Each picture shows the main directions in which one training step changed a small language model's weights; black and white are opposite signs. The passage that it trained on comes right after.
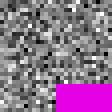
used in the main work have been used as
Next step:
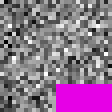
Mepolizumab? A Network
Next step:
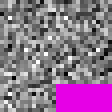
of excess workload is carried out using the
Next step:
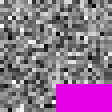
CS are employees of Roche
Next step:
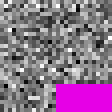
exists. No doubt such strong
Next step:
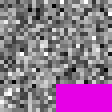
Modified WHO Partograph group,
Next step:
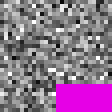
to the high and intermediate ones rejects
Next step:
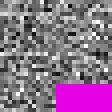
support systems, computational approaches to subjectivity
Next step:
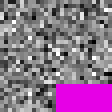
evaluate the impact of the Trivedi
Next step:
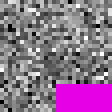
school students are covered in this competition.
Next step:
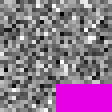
activity (Sá & Lal,
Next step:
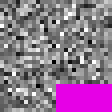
also suggested that for reduction of expectation gap,
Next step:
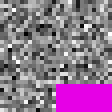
motion data therefore remain available regardless of whether
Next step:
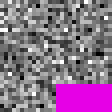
efficiently manages human and material resources.
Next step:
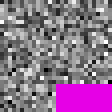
possibility of the presence of undescribed
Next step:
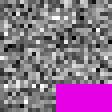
Availability and access to safe
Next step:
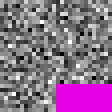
near the centre of it. Between
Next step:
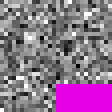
are evident. Notwithstanding this other
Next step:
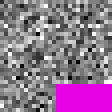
laser amplitude. From eqs.
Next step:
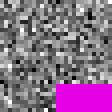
In Figure 1 we illustrate the correlation between
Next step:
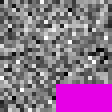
extension from the FWHM of their
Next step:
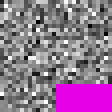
cell, aorta, ion channels,
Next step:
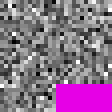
system in the early diagnostic evaluation and management
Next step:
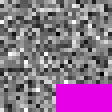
including implantable contraceptive
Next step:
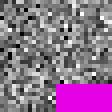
(\ref{K}) holds.
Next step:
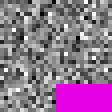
through stochastic neurons for conditional
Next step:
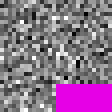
is a widespread species. This
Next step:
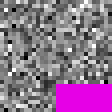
terms and search strings for each database.
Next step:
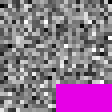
traditional use of FORC curves is to
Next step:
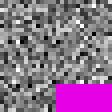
contractible cycle $A$ and
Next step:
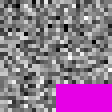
be checked by detailed simulations that the fine details
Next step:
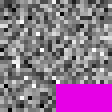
Hamiltonian $H$ can be also written as
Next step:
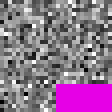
an approximation is surely reasonable if we
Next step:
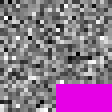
that village lands were divided and
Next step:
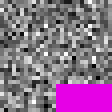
5.8K sessions, we found
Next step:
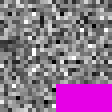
} \let\section=\mysection
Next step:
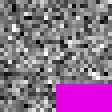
Fig.\ref{fig:1}). Note
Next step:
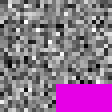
lines. These calculations are very demanding on
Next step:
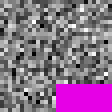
However, with this kind of conduction in
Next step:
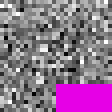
a container layer, whereas the sequence of
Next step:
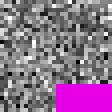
general cases for $N \ge 2$
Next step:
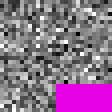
deviate the linear behavior and the slope of
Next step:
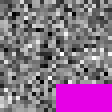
N$ corrections. Furthermore, in
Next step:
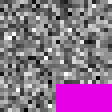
FGM SPURS, AND
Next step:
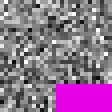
the paraxial optics equation in the
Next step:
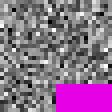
of their TAG fraction to plant oil
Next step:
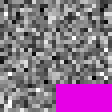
with 0.2% hyaluronic
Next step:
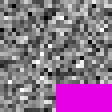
gLite does not perform any optimisation
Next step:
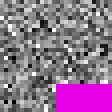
{author} {\bibfnamefont {E.}~\bibnamefont
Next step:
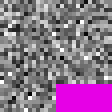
In the above equation `${\rm
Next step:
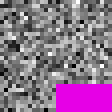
On the other hand, the peroxide
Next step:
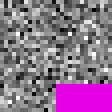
and chemical oxygen demand, Free carbon
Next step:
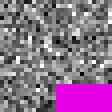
but it preserves $I_{\mu
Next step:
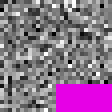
change, convection-permitting
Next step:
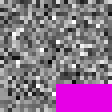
tool will simulate the model to predict the
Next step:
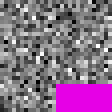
the body & the liquid ED paint
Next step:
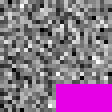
than 1 in the region of interest
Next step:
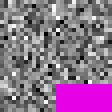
tremendous improvements in the cellular
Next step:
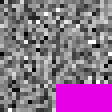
can be detected with current testing methods
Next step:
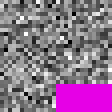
for a continuous analogue in their treatment
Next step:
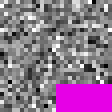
for close cooperation between sub ward
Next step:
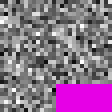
recent genetic findings in chronic
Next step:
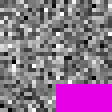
the chronic inflammatory
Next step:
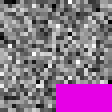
of the bhatia. Come
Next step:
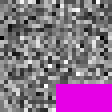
using SPSS program version 23.00
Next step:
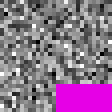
means the FeSe layers in these samples
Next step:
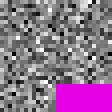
distributions are related by a double Fourier transform.
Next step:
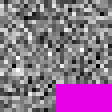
\coordinate (c\i)
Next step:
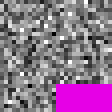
Liked other emperors, he
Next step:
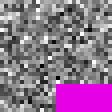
the hole period tending zero -- so the
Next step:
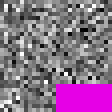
to the reported instability of ROs, we
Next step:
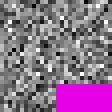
generalized to a nondegenerate
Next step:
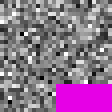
the early stages and as the disease reaches its
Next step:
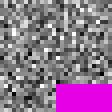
\alpha_j \ofq &=
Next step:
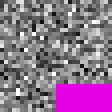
with the proposed questions presented in the
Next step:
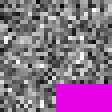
the input beam along the first negative
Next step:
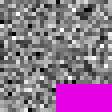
specific activities being undertaken proactively
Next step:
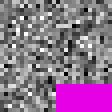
taking amitriptyline 25 mg
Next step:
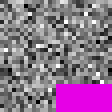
Although nearly degenerate in frequency, the
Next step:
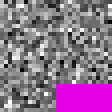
presented to the evaluators without disclosing
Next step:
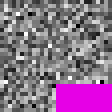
Use of Laboratory Animals.
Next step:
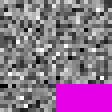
of this mask is zero and then the
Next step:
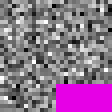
phosphorus trichloride
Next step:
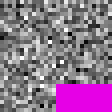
gas giant planet as a function of
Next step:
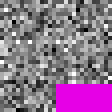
sense. Turbulence means in fact a
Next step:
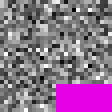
gates. This makes it difficult to
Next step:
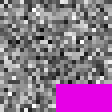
not flowing laterally as much as
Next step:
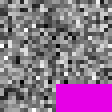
employing the \pNe calibration data discussed
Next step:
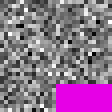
as near the single-Se vacancy
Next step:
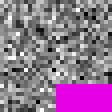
in the reconstruction of the potential of mean
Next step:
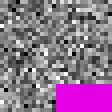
age groups after the period of national
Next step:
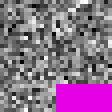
don't have better glycemic control
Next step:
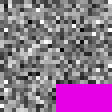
and metabolic pathways. In this
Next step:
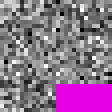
information about the set of scheduled
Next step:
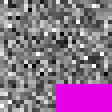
scored, assists, number of
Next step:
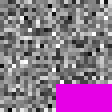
previous section. RF bagging
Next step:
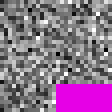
and Charlie obtains a identical
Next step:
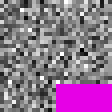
She didn't have purposeful hand
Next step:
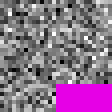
0$), in which case it plays the
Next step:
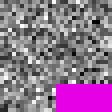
Components: An Empirical Study
